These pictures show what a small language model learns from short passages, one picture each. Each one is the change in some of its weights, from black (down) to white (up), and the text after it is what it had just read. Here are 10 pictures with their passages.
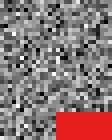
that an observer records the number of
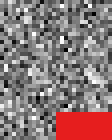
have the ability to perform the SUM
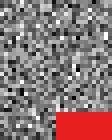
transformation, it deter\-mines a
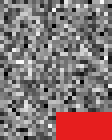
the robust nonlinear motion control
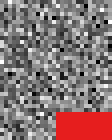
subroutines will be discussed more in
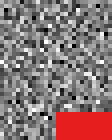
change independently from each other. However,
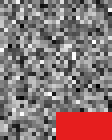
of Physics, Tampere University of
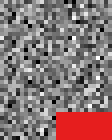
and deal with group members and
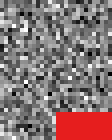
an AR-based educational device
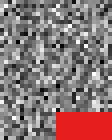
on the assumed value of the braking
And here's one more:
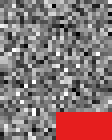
the QCD parameter $\Lambda = 150 MeV
